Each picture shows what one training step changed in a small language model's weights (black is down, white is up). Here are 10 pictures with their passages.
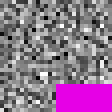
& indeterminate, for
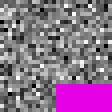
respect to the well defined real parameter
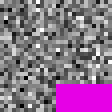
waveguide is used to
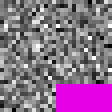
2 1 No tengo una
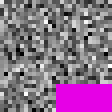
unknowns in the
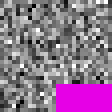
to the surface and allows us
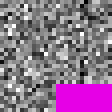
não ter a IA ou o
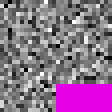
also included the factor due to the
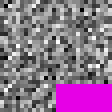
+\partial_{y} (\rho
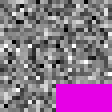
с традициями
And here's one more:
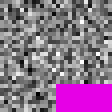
in photonic systems of
